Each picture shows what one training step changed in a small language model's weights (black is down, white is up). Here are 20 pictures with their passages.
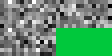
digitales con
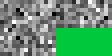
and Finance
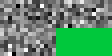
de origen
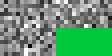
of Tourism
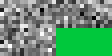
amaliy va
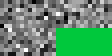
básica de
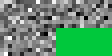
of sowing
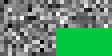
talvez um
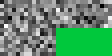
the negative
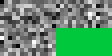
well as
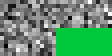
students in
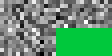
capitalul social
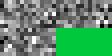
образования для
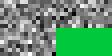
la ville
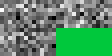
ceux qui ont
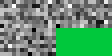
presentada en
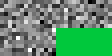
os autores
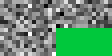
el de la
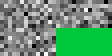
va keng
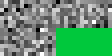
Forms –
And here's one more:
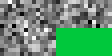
a importância
